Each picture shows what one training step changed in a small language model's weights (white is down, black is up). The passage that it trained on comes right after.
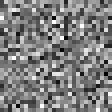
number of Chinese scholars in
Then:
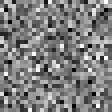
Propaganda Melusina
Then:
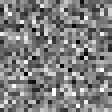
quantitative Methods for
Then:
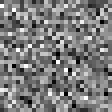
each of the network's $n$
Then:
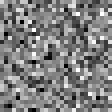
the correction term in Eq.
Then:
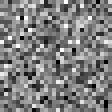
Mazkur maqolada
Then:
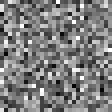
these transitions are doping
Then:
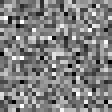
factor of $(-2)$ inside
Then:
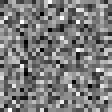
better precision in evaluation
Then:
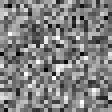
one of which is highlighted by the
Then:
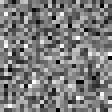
increasing occupancy.
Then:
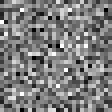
a relevant question to
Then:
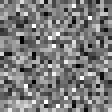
and the tracker frame
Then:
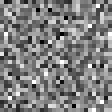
que puede concretarse
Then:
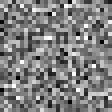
maestro León Marchante*.
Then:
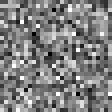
was supplied at 50 mbar for
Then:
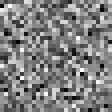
pero el Acueducto
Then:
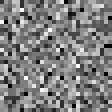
amis alors que, dans un
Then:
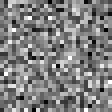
extracted highly predictive terms
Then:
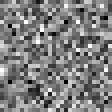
model selection and training, resulting in
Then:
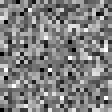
sur la protection des cultures:
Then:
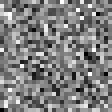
and almost no mathematical
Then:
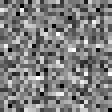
Камсув талаб
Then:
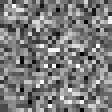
purpose is understood,
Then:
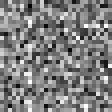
terpenuhi. Seperti
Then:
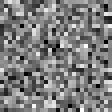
como un complemento en la
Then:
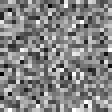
all approximate symmetry components
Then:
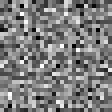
of 3 Tesla. Two different
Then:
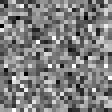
mass. For the uniform distribution model
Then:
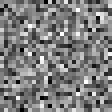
matices del rechazo de
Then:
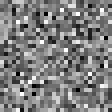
the correlation length reaches the
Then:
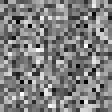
Казахстан на
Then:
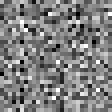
DESIGN SAG
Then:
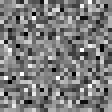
and in the absence of a
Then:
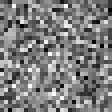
following surgery and early
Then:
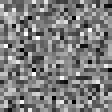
in the absence of Zeeman
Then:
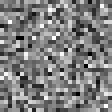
to pełniejsze
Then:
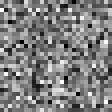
sebagai dasar acuan
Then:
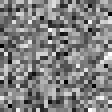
decisivo en la evolución
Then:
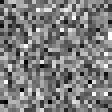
unidad en donde se exploran
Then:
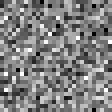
of periodicity. In order to
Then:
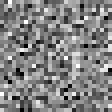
approximate expression that is
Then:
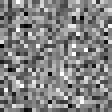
cenário radiofônico
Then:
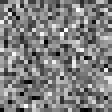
where the emission at different energies is
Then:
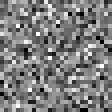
electric field appears and grows
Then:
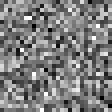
restricted situations.
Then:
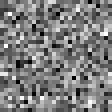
respect to the number of copies of
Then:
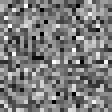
chekadi. Bu esa
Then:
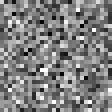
identify spectroscopic
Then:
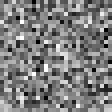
up a matching method similar to that
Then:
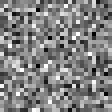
found that the fourth-order
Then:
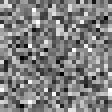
$\epsilon$ and polarization angle
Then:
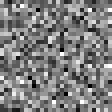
yozar quloch. Qator
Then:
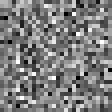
the rate constants can be
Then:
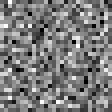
0.30$ T. In order to
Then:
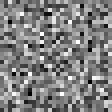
усулларида бири
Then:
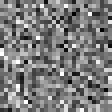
rivojlantirish : sport,
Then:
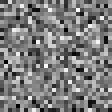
lo hicieron otras
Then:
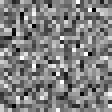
darajasi, korxonada
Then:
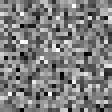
can be understood as follows.
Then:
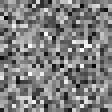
radial distance from the storm
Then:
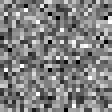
qo'riqlovchi itlar
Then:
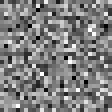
bursts. ##
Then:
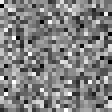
er steeds sprake is van
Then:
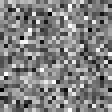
each collision event is saved
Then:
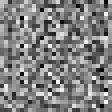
Tadqiqot jarayonida
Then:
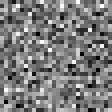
$Z_\ell$ boson. This
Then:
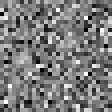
Map of Casati et al.
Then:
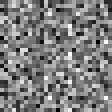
on rely on representing the optical field
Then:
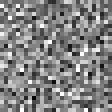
тартиб додан ва
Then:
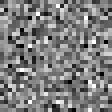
the role and significance of
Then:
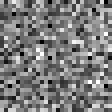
la personalizzazione dei
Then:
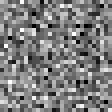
\pm f_k\}$ with
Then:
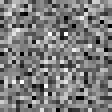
a baryonic mass change of
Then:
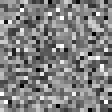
to bank financing can sometimes
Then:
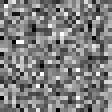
direct interaction, captured by
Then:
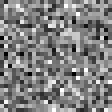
sound as a significant dimension is
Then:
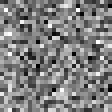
better modelling is obtained with a
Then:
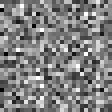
Сайланма. –Т.,
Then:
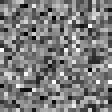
protocol stack layers
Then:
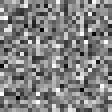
soliq bo'lmagan
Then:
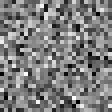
$1/3$ to accuracy
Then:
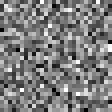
model. Looking for solutions to
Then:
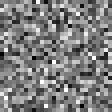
degrees of freedom,
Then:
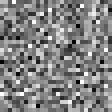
ендоскопски и
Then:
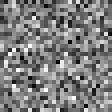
Russian Federation for the
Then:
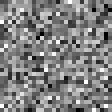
to obtain properties of hosts
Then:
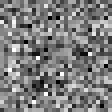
a contact several thousands
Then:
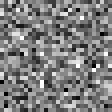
alternative education were
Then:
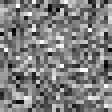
do que na contenciosa, pois
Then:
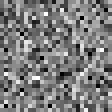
Zamonaviy psixologik
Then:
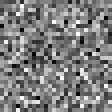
$z(\lambda)$ by using the
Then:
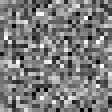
values, we estimate the spatial
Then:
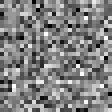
Sie jeweils das
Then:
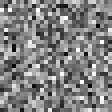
l'insécurité de
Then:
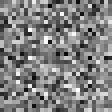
Comparativa de los errores de
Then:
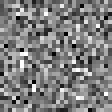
the total infrared signal
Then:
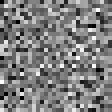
KO F p Performans
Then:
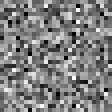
`Dark Matter' and
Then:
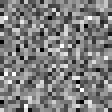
resulting behavior of the method can
